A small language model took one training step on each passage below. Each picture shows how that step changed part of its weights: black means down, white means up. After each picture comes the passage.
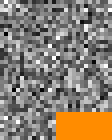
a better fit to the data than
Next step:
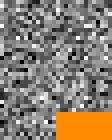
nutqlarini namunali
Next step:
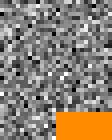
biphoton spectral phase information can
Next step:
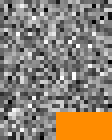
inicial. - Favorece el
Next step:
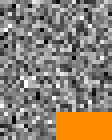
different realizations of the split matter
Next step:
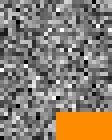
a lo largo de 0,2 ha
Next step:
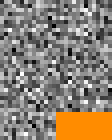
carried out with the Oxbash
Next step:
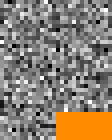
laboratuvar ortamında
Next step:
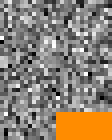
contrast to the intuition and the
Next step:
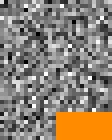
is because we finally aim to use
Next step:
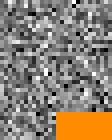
the monitor, respectively.
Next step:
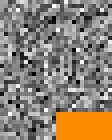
Меҳнат кодекси⁵
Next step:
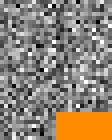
breaking effects in kaon
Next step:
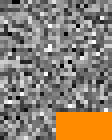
in the extraction of potential lesions in
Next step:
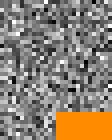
approximately two years for a
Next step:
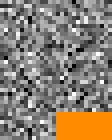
Pertanyaan ini membantu
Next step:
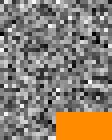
explanatory power that we have not
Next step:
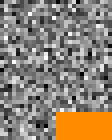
This deficit has motivated a number of
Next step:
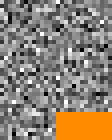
almost all of the total power,
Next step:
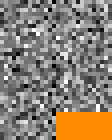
Saksavul, Tamin,
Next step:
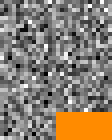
з інвалідністю;
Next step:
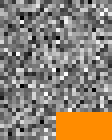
Conselho Nacional de
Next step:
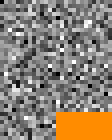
Chunki bir yerda suv bilan
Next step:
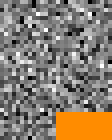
\citep{Peebles1993}, a
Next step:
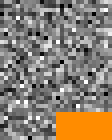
surat masuk dan surat keluar
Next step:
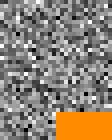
*Mad City*. Eastwood,
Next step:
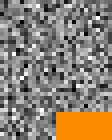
Thus, in average a light
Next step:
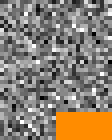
(D) Corrected AI
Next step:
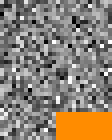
a partir de mi experiencia en el
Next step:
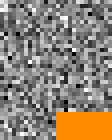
основних навичок,
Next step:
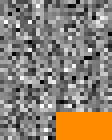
(gadjetlar, ilovalar).
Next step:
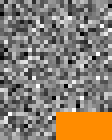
– Kaspi ham o'z
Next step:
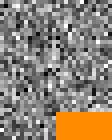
Гарантії прав
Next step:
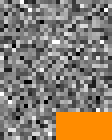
física y moral de la
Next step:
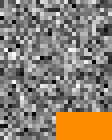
objective of {\em Step 2}
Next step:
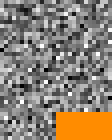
1 direito com desgaste
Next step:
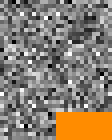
was supported by National Key
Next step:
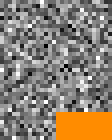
entities encountered along the
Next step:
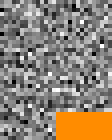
governing the evolution of the system. The
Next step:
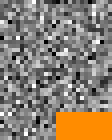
ground state of $NV^-$ of
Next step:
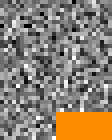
Technical sciences 6.
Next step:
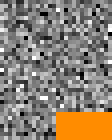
phase of the order parameter $\Delta({\bf
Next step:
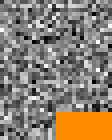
тизимларида нуқтали
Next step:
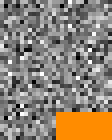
show giant diffusion for three
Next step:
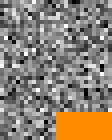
resultados chamam a atenção
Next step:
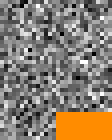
that the superfluid density remains
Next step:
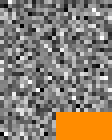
I+D? En el ámbito de
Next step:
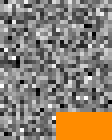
reduction (less increase) of the
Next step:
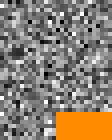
relation in the outer region (beyond
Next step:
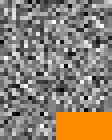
non sans même comprendre le
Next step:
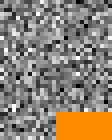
become resonant with more and more energy
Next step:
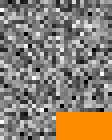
exponent value $\alpha=1$, in which
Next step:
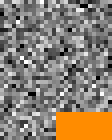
NLoS path-loss
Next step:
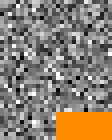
with an operator splitting approach,
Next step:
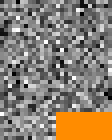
NiO capacitors, we
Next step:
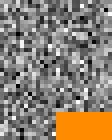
The initial population is completely
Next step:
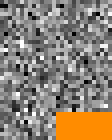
yang diperoleh kinerja
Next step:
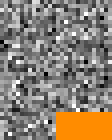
uspešnih primerih
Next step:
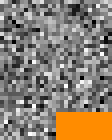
4 hops is small, because the number
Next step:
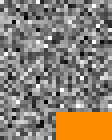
calculate the multiple-point density
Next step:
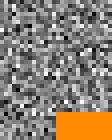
density profile throughout the
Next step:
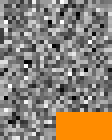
y la cantidad de horas
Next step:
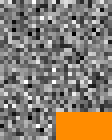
with the two off-critical cases
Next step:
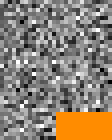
Cardy, Phys. Lett.
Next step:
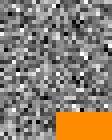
oshiradi. Multimedia
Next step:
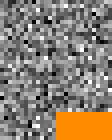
fraction $X_k^2$, red
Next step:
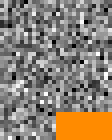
state $\ket{1} \equiv
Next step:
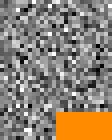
and the right-moving part of
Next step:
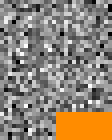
emerged in the field of trip
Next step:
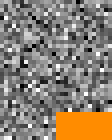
to justify mean-field
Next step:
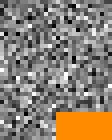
фикрича, педагог
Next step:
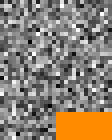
of the A-edge is also included
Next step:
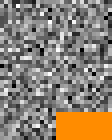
gambar dibawah. Gambar
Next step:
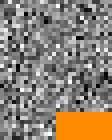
parameter. The initial positions of the
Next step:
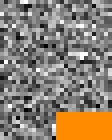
Hazratkulov Rustam
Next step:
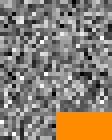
Semprun, R. Á.
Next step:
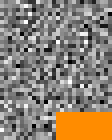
the nucleon with the different spin
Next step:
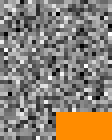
superconducting ANN close to
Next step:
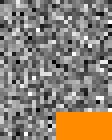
отмерь, один раз...
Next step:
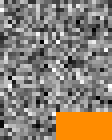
práticas enxutas e foi
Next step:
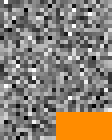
een voortijdige,
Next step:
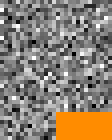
Notably, this assumption does not
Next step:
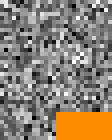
media pembelajaran.
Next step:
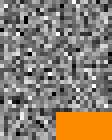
de Saint Victor (circa
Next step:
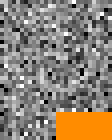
\and convolutional neural
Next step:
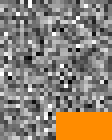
berkembangnya superego.
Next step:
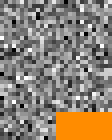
violated the model is expected to
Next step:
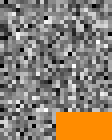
творчих здібностей
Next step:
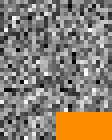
spacing in the lattice since the
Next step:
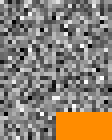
*Parodi: Alaya alma
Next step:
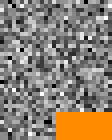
maktab Annotatsiya:
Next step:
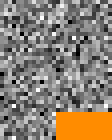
the cross-section when integrated over
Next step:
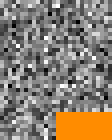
with minimal human intervention,
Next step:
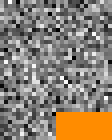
at low energy. The effects of CP
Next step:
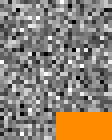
қоплаш меъёрий
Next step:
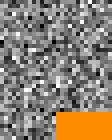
for $QCD_4$ in strong
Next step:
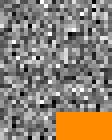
flexible CCG parsing
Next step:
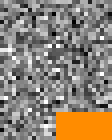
2014 și în „Studii și
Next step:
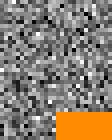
have to be even) is possible.
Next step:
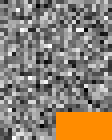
ой мен сезім
